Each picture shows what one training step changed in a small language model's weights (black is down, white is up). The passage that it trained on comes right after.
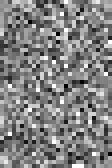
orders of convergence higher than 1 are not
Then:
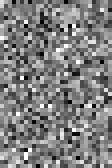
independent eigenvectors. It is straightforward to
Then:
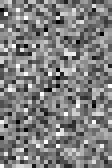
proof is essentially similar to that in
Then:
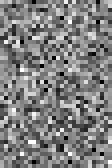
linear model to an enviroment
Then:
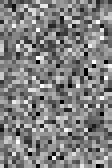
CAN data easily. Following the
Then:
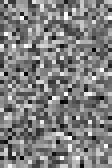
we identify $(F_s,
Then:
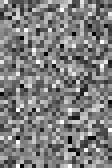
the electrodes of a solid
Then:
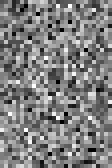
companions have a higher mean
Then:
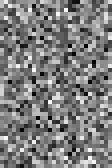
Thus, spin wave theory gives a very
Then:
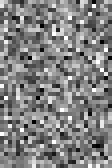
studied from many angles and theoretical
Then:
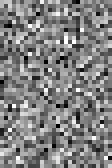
words, we consider $z$ such
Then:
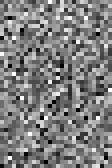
{}_\gamma Y \ee The fundamental
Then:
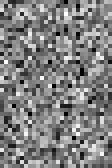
we evaluated three configurations spanning
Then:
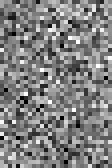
planet Kepler-89 d
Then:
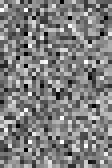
\end{lemma} \proof On
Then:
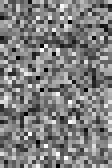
solar units; Col.~9 -- the
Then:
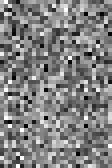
from the upper and lower YIG
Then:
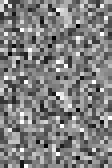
defined with the opposite sign from the more
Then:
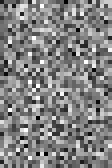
\eea Now we see how this process
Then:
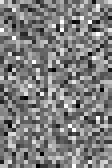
scale. Higher-order modes appear
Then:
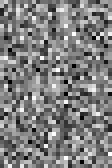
converge to a constant, which is the
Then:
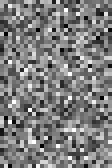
Now, we contrast three models next,
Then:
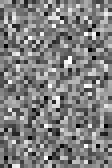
\left\langle \Big[
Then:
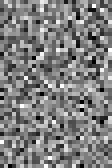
We also provide descriptions of simple
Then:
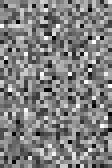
As in (a), we may choose
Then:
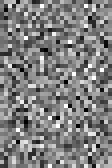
\begin{abstract} The
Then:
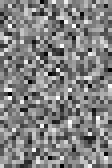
$a\neq0,$ and that
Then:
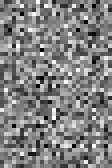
ratio distribution enhancing the appearance of
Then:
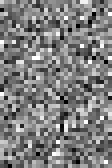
spectrum of infinite graphs, we refer to
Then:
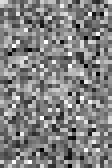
supported by the closure of the set
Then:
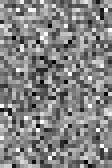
usual propositional and quantificational language
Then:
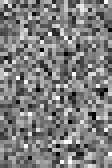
by about three orders of magnitude, as
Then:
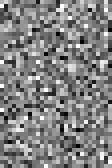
``One of the things we noted
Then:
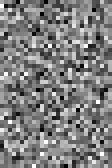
Schwinger equation of the
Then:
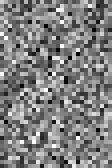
deformations of the marked source curve.
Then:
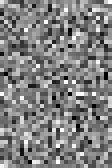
inside, whereas ${\Gamma}_1$
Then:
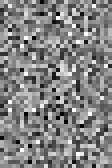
reader that $x$ and
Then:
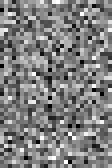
illustrated on the following example of a
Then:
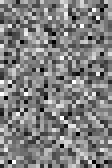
of $\mathcal{R}$ is
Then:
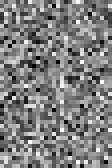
caustic. Let it be noted that
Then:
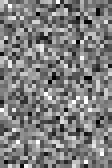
addition, the post-SN orbital
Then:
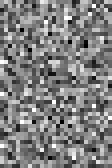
provide solution for the problem of
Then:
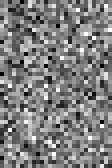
where $M_{tot}$ is the
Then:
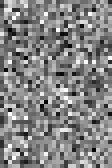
& singletons & set size &
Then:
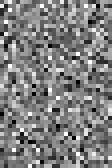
series \begin{eqnarray*}
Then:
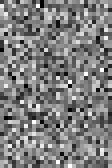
six nearest particles, and the
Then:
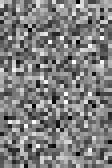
forms a partition of $D$, and
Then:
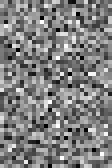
science goals, lead us to
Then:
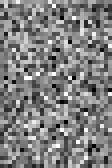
there exists a constant $C >
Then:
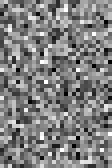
at a lower limit for the output variance
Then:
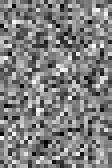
subvariety, observe that $\mf
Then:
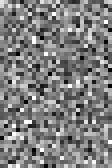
areas, but is not necessarily as
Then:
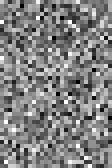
resolution: 0.0417 Decimal
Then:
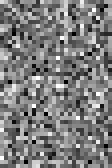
of the self-energy,
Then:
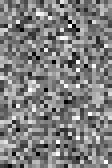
request at the leader node,
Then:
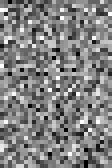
0.94$, there is a final
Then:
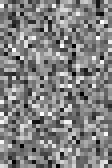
ground-based KPI with an
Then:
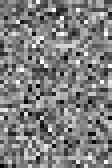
Words:} Eulerian
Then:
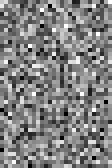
as bounded operators on $\CH_\oh
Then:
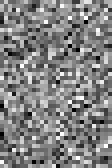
Ed. Nauka,
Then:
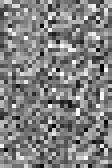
framework for exponential distribution families of
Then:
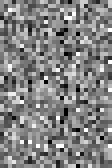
follows we will make this precise.
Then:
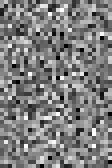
a function of inward distance
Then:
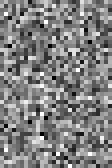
Our findings indicate that the
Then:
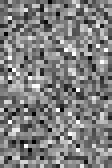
$$ The weak continuity of the normal stress
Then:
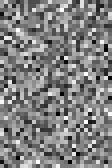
the channel \\ & from the sources to
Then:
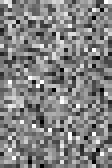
on Orlicz spaces are completely
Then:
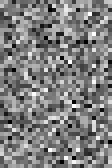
advantaging GCNs.
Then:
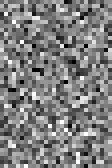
I, which does not exist in a
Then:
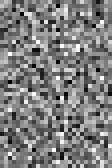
utilization, and efficient communication of state
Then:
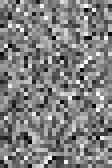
\sim$ 3 nm). The
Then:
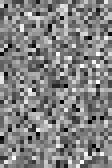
uncapped NCs).
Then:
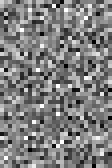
ran simulations and observed the error patterns at
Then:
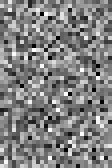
t\geq 0$ for some constants
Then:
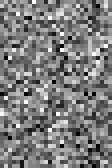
Bob's measurement operators is simple,
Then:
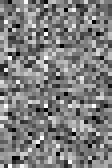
is finitely generated $R$-module for
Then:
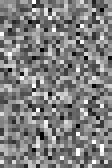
analysis of loop code and presented together with
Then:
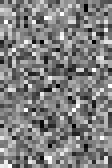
1. (Note that in general
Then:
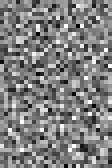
period of the physical pendulum
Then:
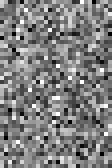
degrees of special unstable families, using the
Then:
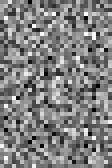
\cos t& \sin t&
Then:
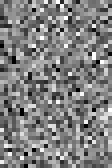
cancels out and that since
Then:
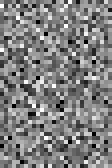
central distance between the apex and
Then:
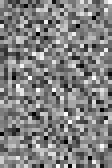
angular velocity of the pendulum
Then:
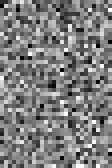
conjugate of each edge group of the edges
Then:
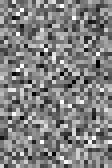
Enriques surfaces the Bertini
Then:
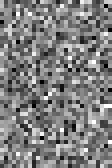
band crossings also contribute to the
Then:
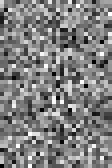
values of $\mu$ are reached
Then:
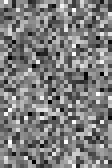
distinguish the following sub-cases depending on
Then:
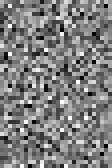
that both $C_p$ and
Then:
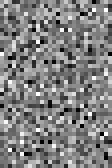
$. Each element $\Lambda \in
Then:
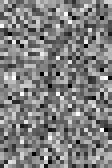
and $(\varphi,\psi)$ be the
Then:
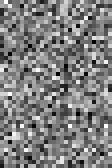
that the Bing double is not
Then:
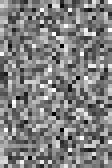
considered as important as verbal interaction
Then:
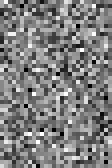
that the integrator moves along flat
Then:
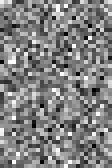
to valuation theory worked out
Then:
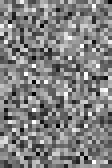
dimensional space-time, and decompose
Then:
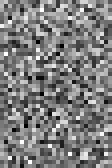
The reference ``exact" solution is obtained
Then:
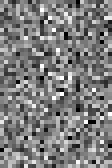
we constructed to extract cafe names
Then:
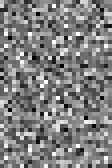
state $S_c$.
